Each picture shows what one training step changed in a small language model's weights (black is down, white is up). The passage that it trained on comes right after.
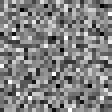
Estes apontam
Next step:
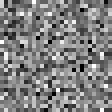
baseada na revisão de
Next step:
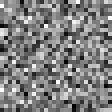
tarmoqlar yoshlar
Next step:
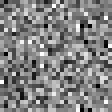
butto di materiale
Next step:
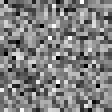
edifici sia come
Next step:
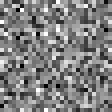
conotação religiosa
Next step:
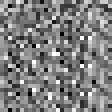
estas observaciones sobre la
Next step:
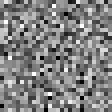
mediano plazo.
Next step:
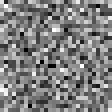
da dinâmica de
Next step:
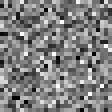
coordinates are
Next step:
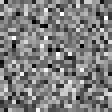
po meni isto
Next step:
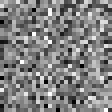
deb uni ishlab chiqarish yoki
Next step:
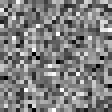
инфекции и у
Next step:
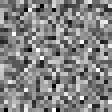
de schimb de
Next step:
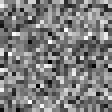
kasb etadi – hozirgi
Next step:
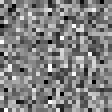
sem sintomas do
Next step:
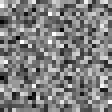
vosita sifatida xizmat
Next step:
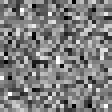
effectively organizing
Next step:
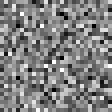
University Requirement
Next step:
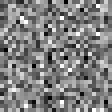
етер еди.
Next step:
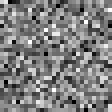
Innes, der
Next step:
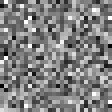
undangan –
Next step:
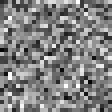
и преодоления
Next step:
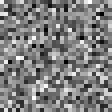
análises conceituais
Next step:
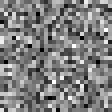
канальцев и
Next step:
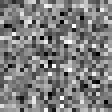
değil Timur ile
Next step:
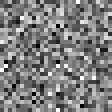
como una de las
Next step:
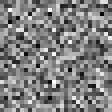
que lo que importa
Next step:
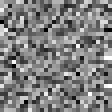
большая работа
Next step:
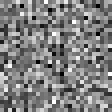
cehennem ise
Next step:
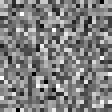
a operar como
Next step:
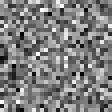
em suas funções
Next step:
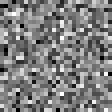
aroma semakin
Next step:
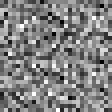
Estadística e
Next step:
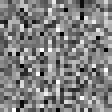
і середнього підприємництва
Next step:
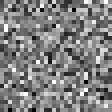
г. Это
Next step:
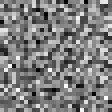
topishga harakat qiladi.
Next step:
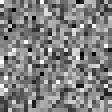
dala naman ang
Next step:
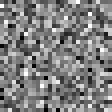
um paciente renal
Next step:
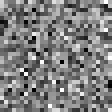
amalga oshirildi.
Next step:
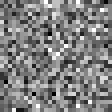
olduğunu dile
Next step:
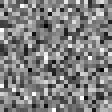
mavjudligi insultdan
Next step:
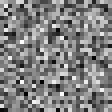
analisar como a
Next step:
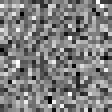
uylarini ochish
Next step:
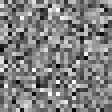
exclusivamente por
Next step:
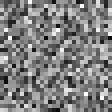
bugungi kungacha
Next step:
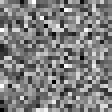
idora qilishga,
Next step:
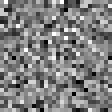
Кодекса на
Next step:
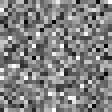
Таким образом,
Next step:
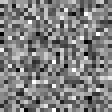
que valoriza a
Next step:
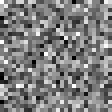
minimizar problemas de
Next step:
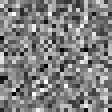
yengish tajribasini
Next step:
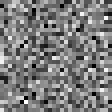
deb hisoblaydi.
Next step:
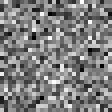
cation, which is
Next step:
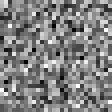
Vatanimiz yoshlari
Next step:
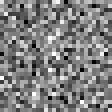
da organização, e
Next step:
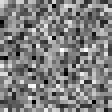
y adaptación al
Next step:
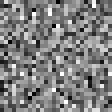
direct observation,
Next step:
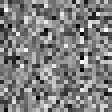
nach, fpricht
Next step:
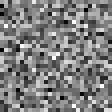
de liberación frente a
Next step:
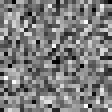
Data Hasil
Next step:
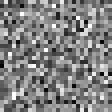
» Ateliers
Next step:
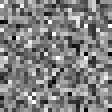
Toki hamma
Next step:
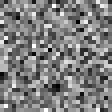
o livro de
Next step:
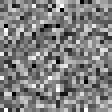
of the first
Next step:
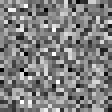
que toma parte el
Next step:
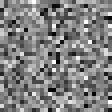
submetidos a
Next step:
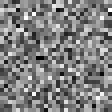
evidenció la relevancia
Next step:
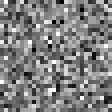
Innovative Development in
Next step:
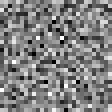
educación ambiental y
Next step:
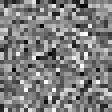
Детям групп
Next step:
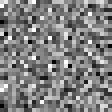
va boshqa tadqiqotlar
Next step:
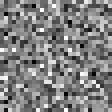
linhagens de
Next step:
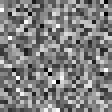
no existía el
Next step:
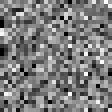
tomonidan yuridik yordam
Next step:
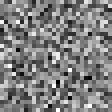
de arquitetura no
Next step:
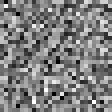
conjunto de traços
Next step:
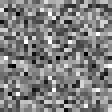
роки буйна
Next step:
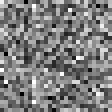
على المتعلم
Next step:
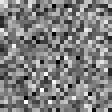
tashkil etadi. Mazkur
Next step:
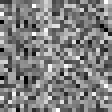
йўлидаги бош
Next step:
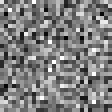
und ganz zu
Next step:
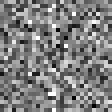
la France, les
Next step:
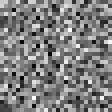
- Toshkent davlat pedagogika universiteti
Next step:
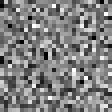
at a senior high
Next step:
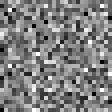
amaliy tafakkur
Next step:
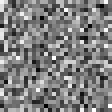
chiqqan holda
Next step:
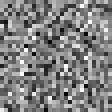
технологій дозволяє
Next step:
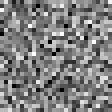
het doek mocht
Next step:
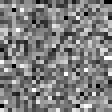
училиници и
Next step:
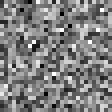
maqsadida "Global
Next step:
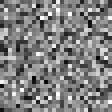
Respublikasi Prezidentining
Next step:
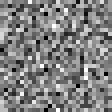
mediante el uso de
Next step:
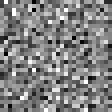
à valider les
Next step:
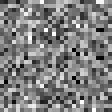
befasste sich
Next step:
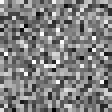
sua formação. No
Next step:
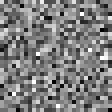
machen will
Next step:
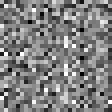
de risque de
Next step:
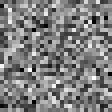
nu ține de
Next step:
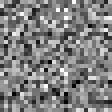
qualitatives, ainsi
